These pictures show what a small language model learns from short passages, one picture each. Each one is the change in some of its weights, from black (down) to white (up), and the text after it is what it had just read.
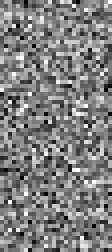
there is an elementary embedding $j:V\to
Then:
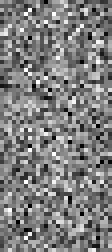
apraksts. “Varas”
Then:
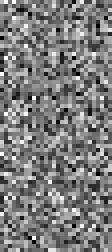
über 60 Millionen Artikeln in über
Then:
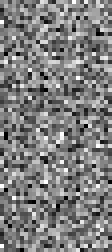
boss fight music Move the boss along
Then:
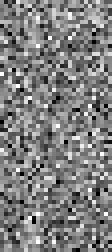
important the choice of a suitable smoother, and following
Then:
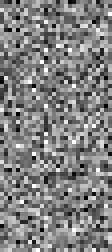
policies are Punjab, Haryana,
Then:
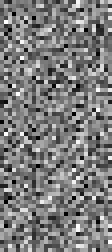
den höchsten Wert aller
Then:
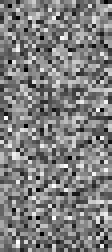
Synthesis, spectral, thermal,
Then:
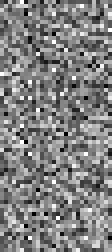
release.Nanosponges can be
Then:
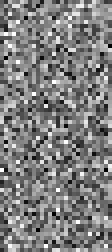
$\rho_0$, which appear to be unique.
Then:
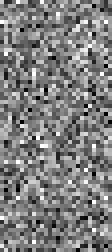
at all negative odd integers unless $\K$ is
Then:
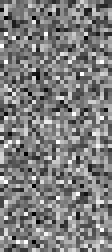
‘devices’ as providing basic information and position
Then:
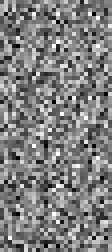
\ldots\}$. This, too, leads to various interesting
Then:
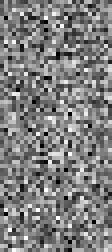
to form the Inter-agency Group for
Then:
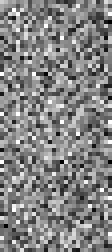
time limits for the constraint programming
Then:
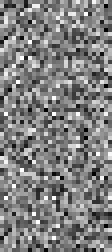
B.B. carried out FT-IR
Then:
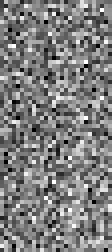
to do this, pick your poison here
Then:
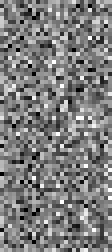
was carried out to identify perceptions and knowledge on
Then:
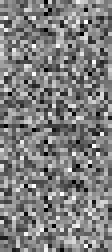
predator of brown planthopper
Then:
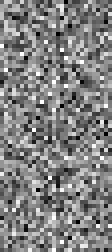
accounted for, with noticeable deviations
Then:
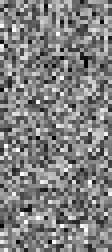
in two ways \[ \sum_{w\in
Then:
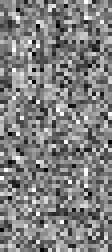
\dt \dispp^n \cdot
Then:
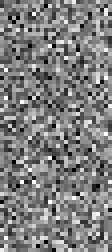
and tumor development, most current research has primarily
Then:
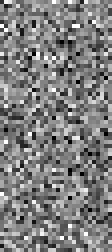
because a transcendental residue of
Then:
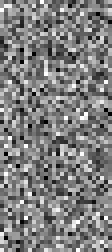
optimal model in the given investment environment. The
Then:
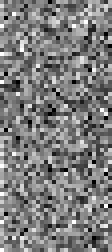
a un valor para la inversa de la
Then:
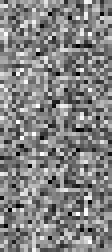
нации и национализмы,
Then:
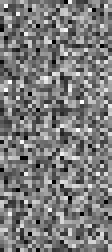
“рақибга” бирон
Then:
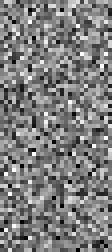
any domain. Develop open data driven services that
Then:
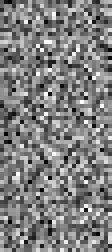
(called the cusps) is a smooth
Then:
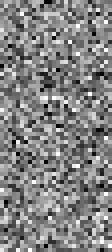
time. The evaluation results produced by this work are
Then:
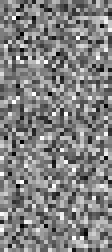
parts, 2025. LEGRIS™
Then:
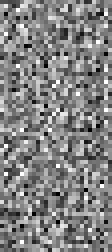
судження – ознака,
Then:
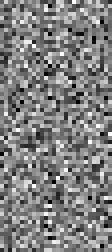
Zielfremdsprache ist im
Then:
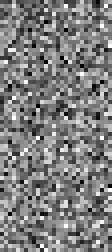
(tong) etc. In case of
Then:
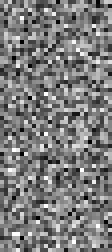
*Manual of Cultivated Trees
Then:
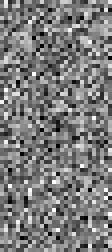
in particular for assistance in compiling this
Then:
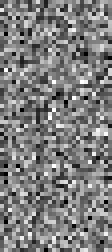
project by showing one of the indicators. Student
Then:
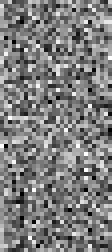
not containing $P$ will correspond to a
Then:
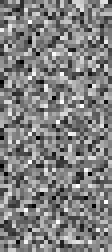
Холбоев Алишер
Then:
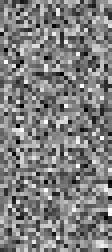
results, which demonstrated that AS significantly predicted job
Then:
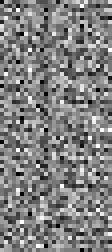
А. Рустамов тарж,
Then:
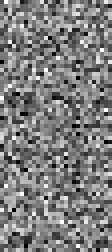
Sarbon University ABSTRACT This article provides
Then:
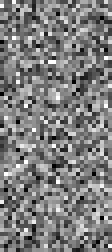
second moment of the degree distribution but also the third.
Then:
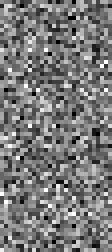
additive arithmetic functions. This class
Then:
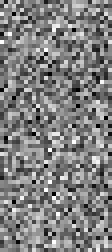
Dynamical Systems, Cambridge University
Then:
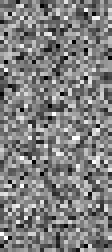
the support of the physiotherapist and
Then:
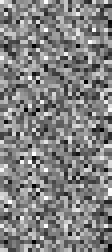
TRABALHO DO MENOR DE 16
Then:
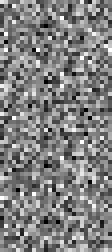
киради. Шунинг учун
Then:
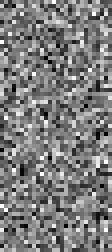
method and the alpha-damping
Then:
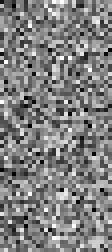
harnessing by creating a cost-effective
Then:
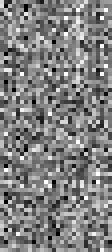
nível de mestrado da autora
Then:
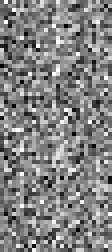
where the fracture must match with the
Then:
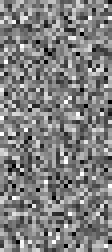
as follows. Firstly, $x=a$
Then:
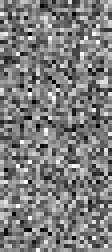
a la era colonial. Este
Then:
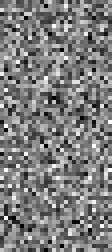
etc. of the period in north eastern
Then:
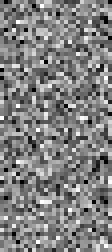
of vector spaces, so that all the spaces $
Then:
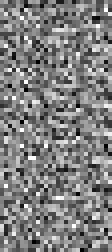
linked to recovered materials. Recycled
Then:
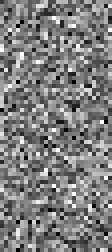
de un problema de conducción de calor
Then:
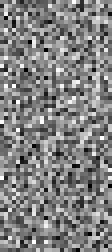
events and phenomena in the form of events that cannot
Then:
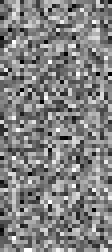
introduction of water port injection into diesel and
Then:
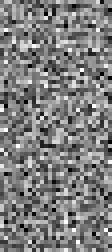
had flaccid paraparesis and
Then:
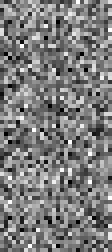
the control groups were given pre-test using the
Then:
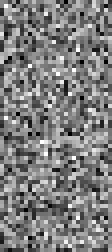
in metallic melt. Fig. 3.
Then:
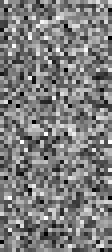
was confirmed, a calendar invite
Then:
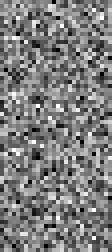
logic of the skills push but to avoid its
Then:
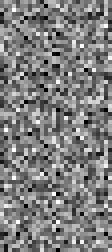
or about 9% – 27% of overall
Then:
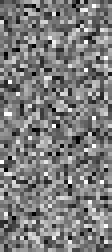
a feature vector is built containing two binary
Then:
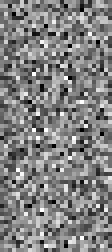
(blankets, clothes,
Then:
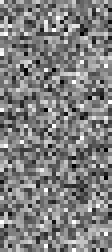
que la distingue es la bilis
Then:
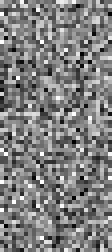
biodiversity and wildlife habitat
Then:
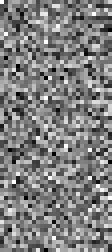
UP. 300 participants were selected through quota
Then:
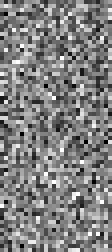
opinion leaders. In a series of simulation
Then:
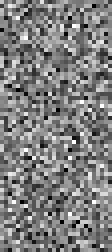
number of arithmetic operations. (3)
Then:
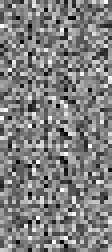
amalga oshirish lozim. Masalan,
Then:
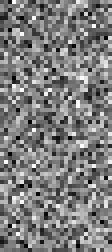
un hito que define en gran medida su
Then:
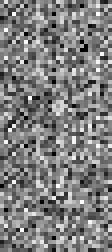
sem jo imel od očeta /
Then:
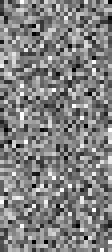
cannot be because of $ \bot =
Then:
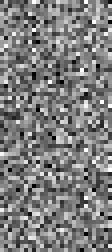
avenue is to extend the graph neural networks
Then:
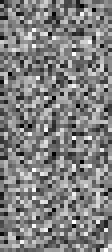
organisées dans ce sens afin que
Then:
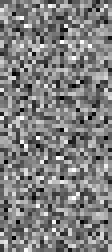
practices. To elaborate, software carpentry
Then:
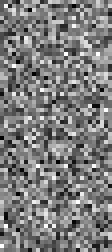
many attempts tried out to ease the
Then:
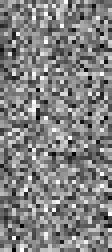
ensure that the “energy efficiency first” principle is
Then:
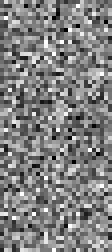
The speed of adjustment was found to be at
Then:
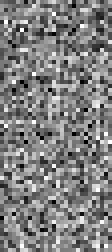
and weaknesses of 'real-world'
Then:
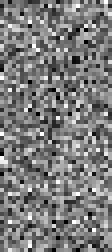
implies an essentially pure TT normal stress
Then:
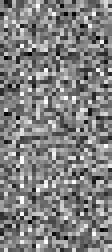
o'z aksini topgan.
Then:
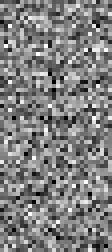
consider one-dimensional elliptic Ruijsenaars
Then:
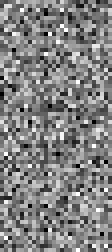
the use of both descriptive and inferential
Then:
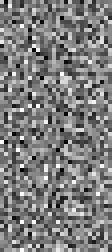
современной Азии РАН
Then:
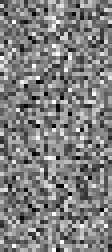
ички хатти-ҳаракат
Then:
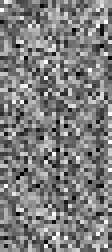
ensuring accuracy, reliability, and
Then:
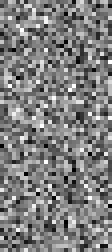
o}nyi, T.: Planar functions over
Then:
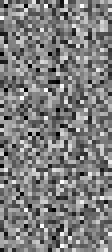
bilan qo‘llab-quvvatlash
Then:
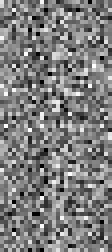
обострилась обстановка на
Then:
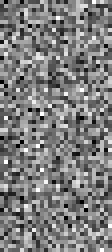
bo'lgan. Bunday tuzilma
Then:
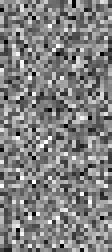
holatlarda ham fuqarolarning
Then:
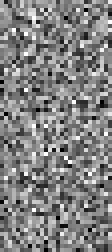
steady states On analysis of the matrix, one
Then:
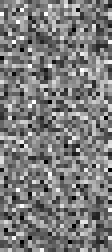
automation Efficiency Acoustic emission
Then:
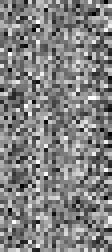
NIHOYA TIZIMI VA
